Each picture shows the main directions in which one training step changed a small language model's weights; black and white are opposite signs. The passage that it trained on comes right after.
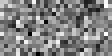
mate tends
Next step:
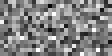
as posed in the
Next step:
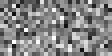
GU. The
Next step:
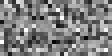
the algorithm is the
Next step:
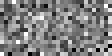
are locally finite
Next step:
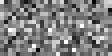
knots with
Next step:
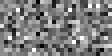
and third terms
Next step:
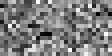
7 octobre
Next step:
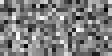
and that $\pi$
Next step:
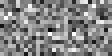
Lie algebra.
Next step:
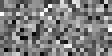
the numbers.
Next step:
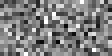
d\v dt
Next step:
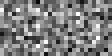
y, z, n
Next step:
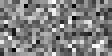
behaviour of
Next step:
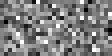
following double inequality
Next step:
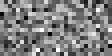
affine algebraic
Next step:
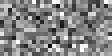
case to which it is
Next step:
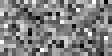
approximation. We need
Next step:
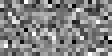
topics on the
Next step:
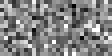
is still
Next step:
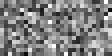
We just consider the
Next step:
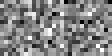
number; Spectral
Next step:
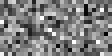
as the representation induced
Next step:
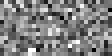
the tensor
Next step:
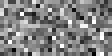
Next, if
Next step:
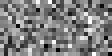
distance $L$
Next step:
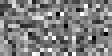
in the more general
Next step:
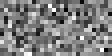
Given any
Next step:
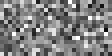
the other wave
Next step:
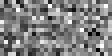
the product space and
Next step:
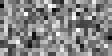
\rangle \leq
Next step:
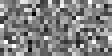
later abuse
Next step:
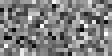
In that case, the
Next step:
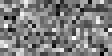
exclude all other
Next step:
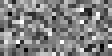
groups} In this section
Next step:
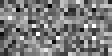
us equip the
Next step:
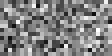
has a reflective
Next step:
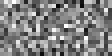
\altc x
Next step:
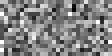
P + PA +
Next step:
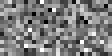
analytic approach using
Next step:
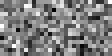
apply it to
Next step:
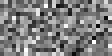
true by
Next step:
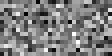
their French
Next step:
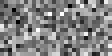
equation $[L\mathcal
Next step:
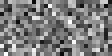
is smooth outside of
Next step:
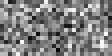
6$ matrix and the
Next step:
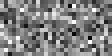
k \leq p.
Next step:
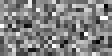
simple linearly compact
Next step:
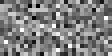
a $d\times
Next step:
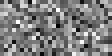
$T$ is not
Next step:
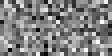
the coefficients
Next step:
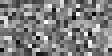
\otimes \zeta
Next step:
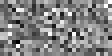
for finding the solutions
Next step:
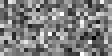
3$, containing
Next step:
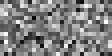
$f$. This is
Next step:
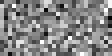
unit disc, by
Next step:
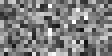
two problems can be obtained
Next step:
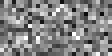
Theorem 6.1
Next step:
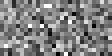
notice that
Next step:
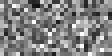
the former case,
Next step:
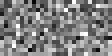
result regarding the
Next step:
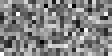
topological vector
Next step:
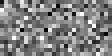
$\rho$ (see
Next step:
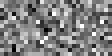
account of
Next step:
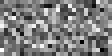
the search,
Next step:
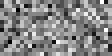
the LWR
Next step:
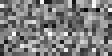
Z\right\} &
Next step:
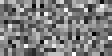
for $k \ge
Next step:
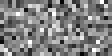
the depicted
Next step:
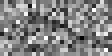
1.9 can be
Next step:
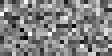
of the triple
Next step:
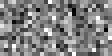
3-form on
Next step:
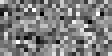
$$ Taking
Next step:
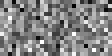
exist two measures
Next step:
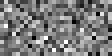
is not constant.
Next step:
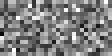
block component
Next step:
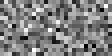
the white
